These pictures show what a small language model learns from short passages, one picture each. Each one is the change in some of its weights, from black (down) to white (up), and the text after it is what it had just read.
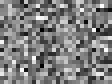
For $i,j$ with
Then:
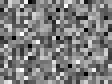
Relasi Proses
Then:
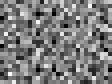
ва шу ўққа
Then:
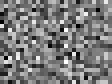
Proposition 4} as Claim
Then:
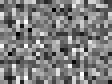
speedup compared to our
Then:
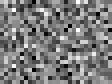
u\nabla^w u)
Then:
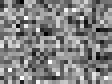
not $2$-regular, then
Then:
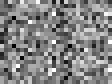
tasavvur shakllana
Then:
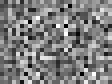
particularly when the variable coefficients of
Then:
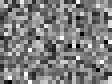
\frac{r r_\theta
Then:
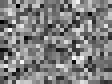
مقارنة -18
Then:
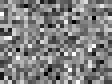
any $0\leq s<
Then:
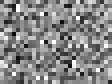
kirishishini tashkil etish
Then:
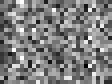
jinnivoy... -
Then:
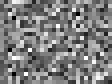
expression \begin{equation}
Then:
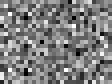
are numerous avenues
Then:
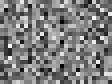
equation \eqref{RME}
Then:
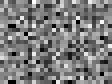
paper [30]. LONG
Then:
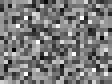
Lemma \ref{PS} does
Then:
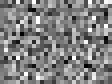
technologies of training of
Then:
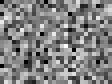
que uno de los autores
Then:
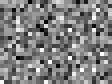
– Москва :
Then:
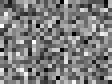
were previously established for $\dim
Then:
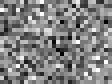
dostonida chopar
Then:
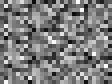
\end{align} where
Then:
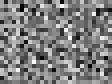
We consider this as an illustration
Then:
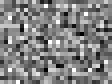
on $M^{A}$ considered
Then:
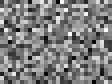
dan struktur ideologi
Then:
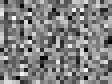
has minimal reverse cover cost among
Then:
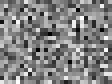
to derive a conclusion, but
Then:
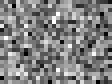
neighborhood of $1\in
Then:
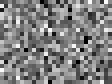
hubo de elaborarse con
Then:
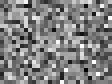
into $N_0$ at
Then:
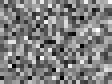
incredibly many similarities
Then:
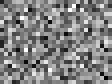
delle ricerche
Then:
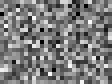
a fully rigorous
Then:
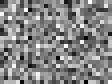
interior of the deltoid.
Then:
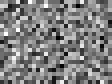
first convert a second-order
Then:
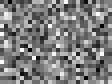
foram construídas mais de
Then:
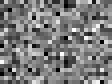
serena Bolivia
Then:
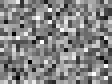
noticing that, thanks
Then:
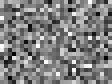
–ko'z oldidan
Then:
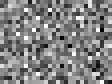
solution time for smaller instances.
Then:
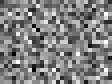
a activității prin
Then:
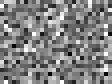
интоксикации при
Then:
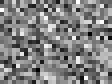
tasnifi ushbu
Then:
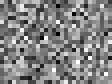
innspill fra lesere
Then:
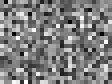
nontrivial $\dv$ can
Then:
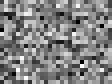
Kommunikativ metodika
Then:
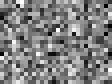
Ped. Skills
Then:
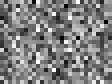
\epsfysize =
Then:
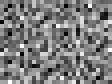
theorem and powerful methods presented in
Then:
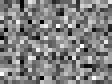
prove the main result of this
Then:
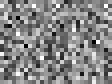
результаті прикладання
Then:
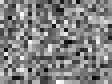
the entries of $\Lambda^n
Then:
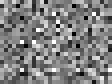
epruvete pade
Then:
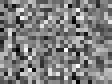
toric manifold} is a connected
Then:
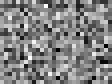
on this topic, see
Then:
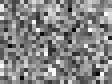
mumkin. Yuqorida
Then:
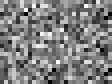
steken in Nederland
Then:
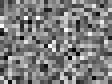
will allow a dynamic representation of
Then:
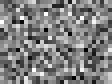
conjugate numbers to each of them
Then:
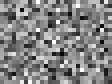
manbasi bo'lmish
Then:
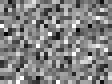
assumption mentioned after the definition of
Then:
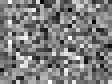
|, \delta}$ be a
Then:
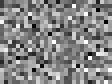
totale ou partielle du
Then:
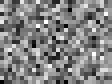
keladi. Bundan
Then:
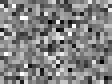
una de las etapas del
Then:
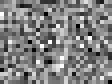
that $H$ is a
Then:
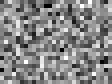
yaparsak, daha
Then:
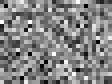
is monoidal.
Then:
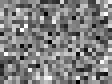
$g$. Note that the
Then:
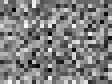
Science and Technology,
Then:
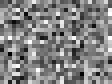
persidangan Arbitrase
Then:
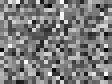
и проточни, со
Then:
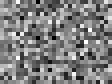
? Autrement dit,
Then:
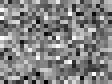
talabasi. XXI
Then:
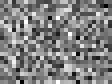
to be distinct, as will be
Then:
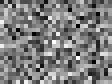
aussi la performance financière mais
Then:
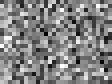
útil quando expõe,
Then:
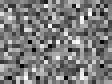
where $\Phi$ assigns to
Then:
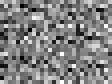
weaker than the one in
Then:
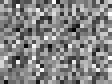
esa ma'lumotlar bilan
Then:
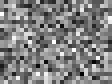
each $h > 0$, the
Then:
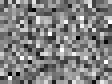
matrix of different experts is
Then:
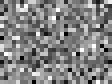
infinity, the deletion process
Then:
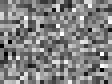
minimum of $q(t)$
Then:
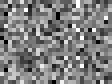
t) \in \Omega
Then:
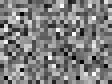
10 мая. Когда
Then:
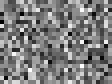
\} \gamma_n$ if
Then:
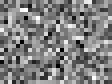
are the smallest knots
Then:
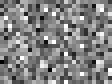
das Abholen von den
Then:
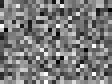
We will show the claim for
